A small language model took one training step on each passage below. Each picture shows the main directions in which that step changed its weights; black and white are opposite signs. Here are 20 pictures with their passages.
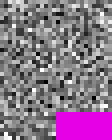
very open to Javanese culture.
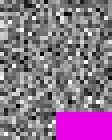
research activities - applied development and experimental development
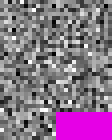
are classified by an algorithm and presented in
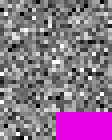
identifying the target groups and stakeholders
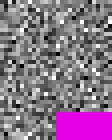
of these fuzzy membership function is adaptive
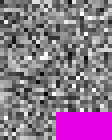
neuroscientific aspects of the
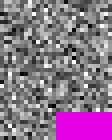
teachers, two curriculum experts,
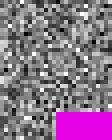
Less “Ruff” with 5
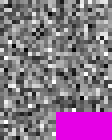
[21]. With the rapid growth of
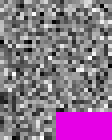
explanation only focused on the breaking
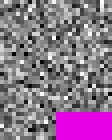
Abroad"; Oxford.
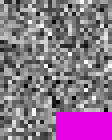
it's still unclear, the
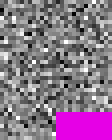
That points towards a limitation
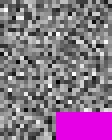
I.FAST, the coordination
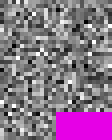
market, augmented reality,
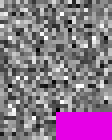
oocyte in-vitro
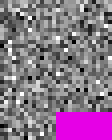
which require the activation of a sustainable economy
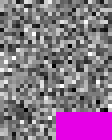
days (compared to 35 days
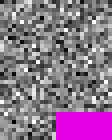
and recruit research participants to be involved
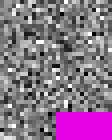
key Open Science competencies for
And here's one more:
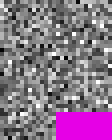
with a central hero, produced
